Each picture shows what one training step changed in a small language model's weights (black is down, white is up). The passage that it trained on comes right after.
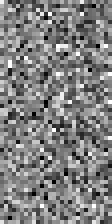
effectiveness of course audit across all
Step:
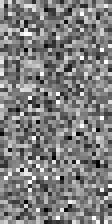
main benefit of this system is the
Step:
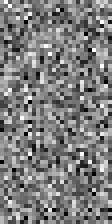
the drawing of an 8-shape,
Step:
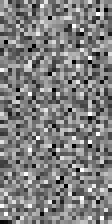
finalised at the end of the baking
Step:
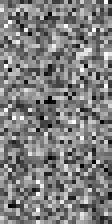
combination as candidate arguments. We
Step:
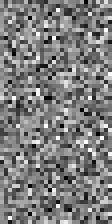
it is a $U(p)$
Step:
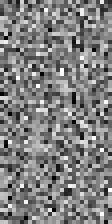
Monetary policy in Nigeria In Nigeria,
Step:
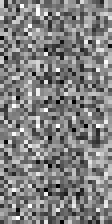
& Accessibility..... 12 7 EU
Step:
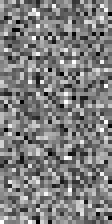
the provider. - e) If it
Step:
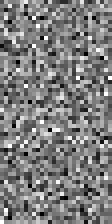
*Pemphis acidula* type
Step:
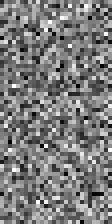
risks in each of the project sites. Main
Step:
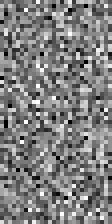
latent diffusion for generating
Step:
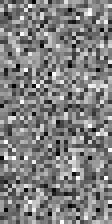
Four hybrid combinations were found promising
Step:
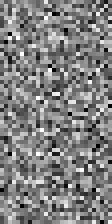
completely disappeared in the
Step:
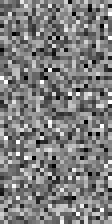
were taken using a camera, serving as
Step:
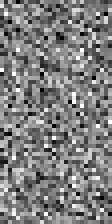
reached IDR 15 trillion.
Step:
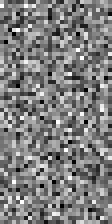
care blocks the recognition of
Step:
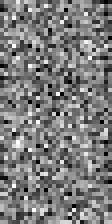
Giulia, Liguria,
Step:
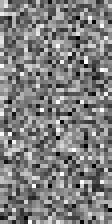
in criminal trial. Therefore due care
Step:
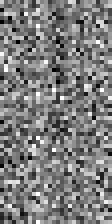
and communication Publish according to authorship
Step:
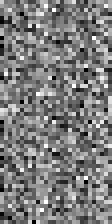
and 5 (Figure 2) and for root
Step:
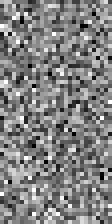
legal vigente. La
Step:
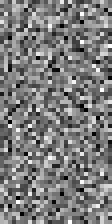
imperative to carefully weigh the
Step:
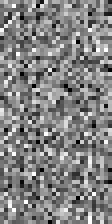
contexto, pois atende
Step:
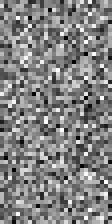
In a proportion of patients, delayed
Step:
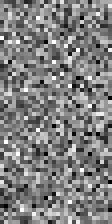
informal sector is spent in the formal
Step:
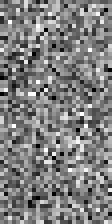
in sections for clarity) For the
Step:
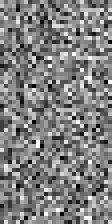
which students are supposed to learn while
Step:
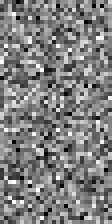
trials are necessary to study these new
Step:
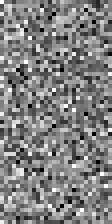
25.6%) of individuals in the various job
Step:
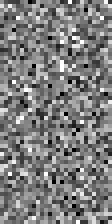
health of the individuals. Amidst the
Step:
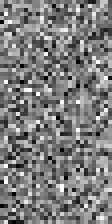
of ECEC under canopy gaps was
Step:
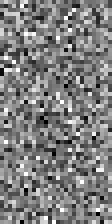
the system can be sealed.
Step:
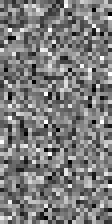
recommendations for policy makers, therefore, we
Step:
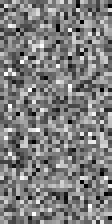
as an oxidant and chlorinating
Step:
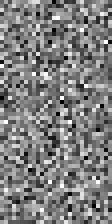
smoother texture [42].
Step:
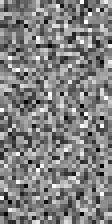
prompt a comprehensive evaluation that includes the possibility
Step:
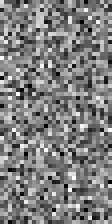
planetary gyre, offset from
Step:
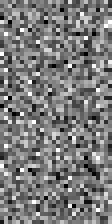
surface passivated), **b**- without
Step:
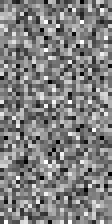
novel draws parallels from real life historical
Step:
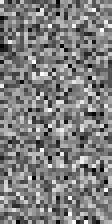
[16], but it was found that this equipment
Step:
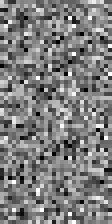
to be influenced by all of these factors.
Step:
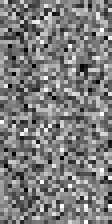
into existing systems, particularly in HVAC
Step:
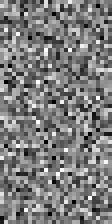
focus on what unites rather than divides them
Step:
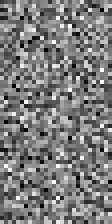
var. *pallidicornis*
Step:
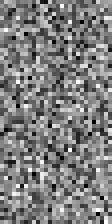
sentences (which can be done with
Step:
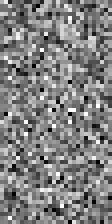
into account. Further, the procedure to obtain
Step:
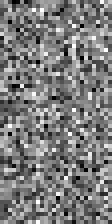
UTC) and during high tide at
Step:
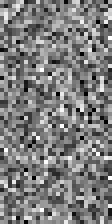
seen in 30.4%. In our study
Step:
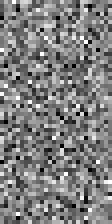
under a false identity, lasting
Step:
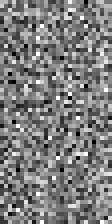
chemistry and engineering and their purpose is
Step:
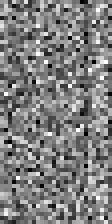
and an inter-quartile range of
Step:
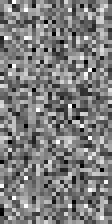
in-plane loading reaches the critical
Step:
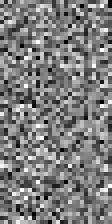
that window, a drowsy
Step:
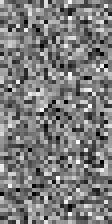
on the characteristics of its individual components and their
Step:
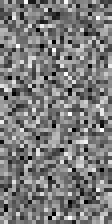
spontaneous their speech becomes,
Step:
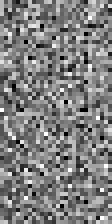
the reaction of the appropriate phenol and
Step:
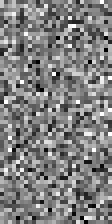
institutions to boost the transition to a circular
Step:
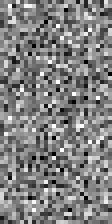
the study area with Scale 1/100000
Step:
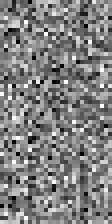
Corrected Model 13.317
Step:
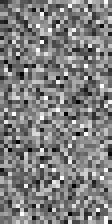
formed from 36 edges arranged
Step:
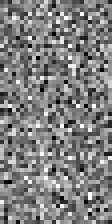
definitely changing due to many valid
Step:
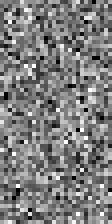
There is a cylindrical
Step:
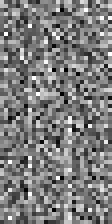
offered in the introduction" or
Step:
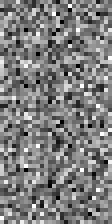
participatory mapping on scale maps of field
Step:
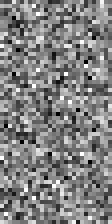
word-formation competence needs further research to
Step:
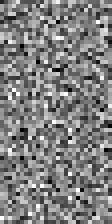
Score model, and the coefficients
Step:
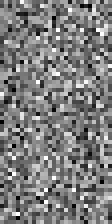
represented by a straight line and that
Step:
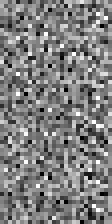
In the experiments **E7** to
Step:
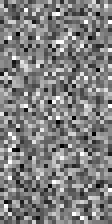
Validation Testing LOCA
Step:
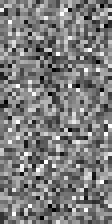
were appointed for 2 years will end
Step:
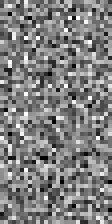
reactance effects of the armature
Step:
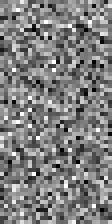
and 4 (Eq. 2). This system
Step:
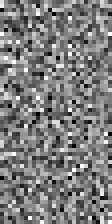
and users, maintain customer trust, and
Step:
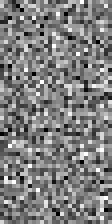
reliability for these trials produced a
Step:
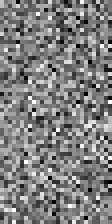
in my draft, but the words are not
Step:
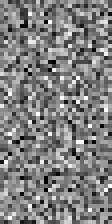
based on the underlying theoretical assumption that
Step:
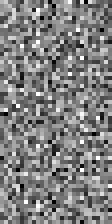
their career choices in Mathematics
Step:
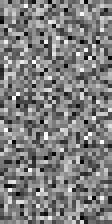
in this study, there is used a new
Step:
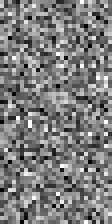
ribbon exhibits good magnetic properties,
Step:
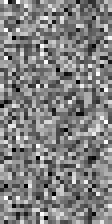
non-prime twins. Distribution
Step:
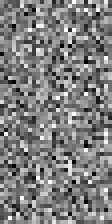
validation is carried out by comparing anode
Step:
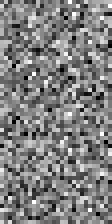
of processing technology robusta coffee
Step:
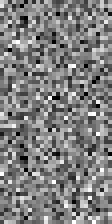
at protecting, improving, and promoting
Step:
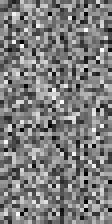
or organs or tissues
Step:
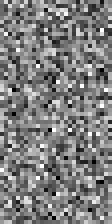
perceptions of technological virtue and
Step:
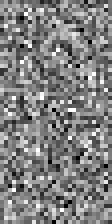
motivation to study. The school environment can help
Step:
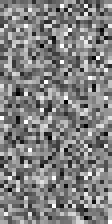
schools (school heads and digital
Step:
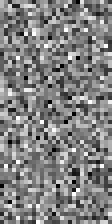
approach of studying human societies and
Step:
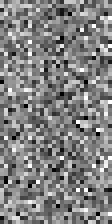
results of the questionnaire 3 has been depicted
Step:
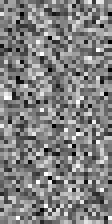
and monitored by the network administrator to
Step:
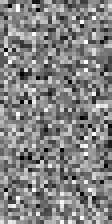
Ribeiro, Marco G.
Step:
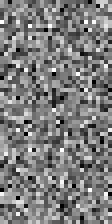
another part died of starvation. The
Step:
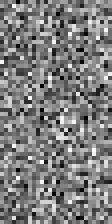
used to measure performance for all evaluations. In
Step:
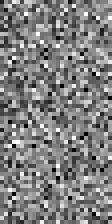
reactions, however, reverse behaviour was
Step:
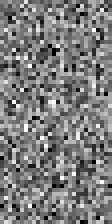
showed dominant presence during the senescent
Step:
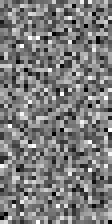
identify the most vulnerable zones selected
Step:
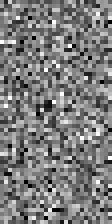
since it is a basic input to sustain industrial,
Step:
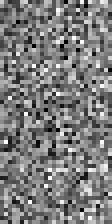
its supposed transformation into a water
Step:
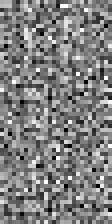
class relations and space and nature commodification
